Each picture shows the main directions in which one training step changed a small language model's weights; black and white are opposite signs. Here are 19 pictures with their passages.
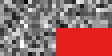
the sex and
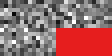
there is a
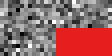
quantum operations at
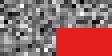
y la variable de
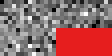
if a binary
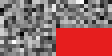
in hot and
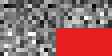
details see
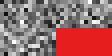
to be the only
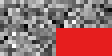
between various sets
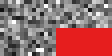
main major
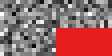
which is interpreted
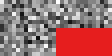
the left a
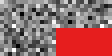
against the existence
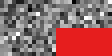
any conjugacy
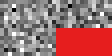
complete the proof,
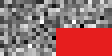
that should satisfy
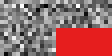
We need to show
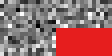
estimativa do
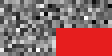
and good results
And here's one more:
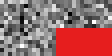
for the minimum
